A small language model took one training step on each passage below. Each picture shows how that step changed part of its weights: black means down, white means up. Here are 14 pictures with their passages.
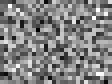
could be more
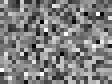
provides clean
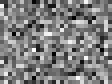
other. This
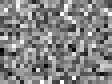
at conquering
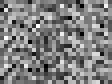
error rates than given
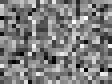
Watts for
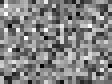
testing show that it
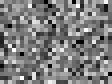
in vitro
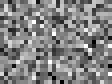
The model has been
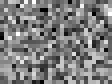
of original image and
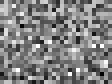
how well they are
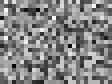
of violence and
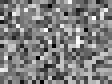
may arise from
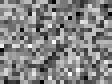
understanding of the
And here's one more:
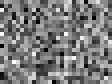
further subjected
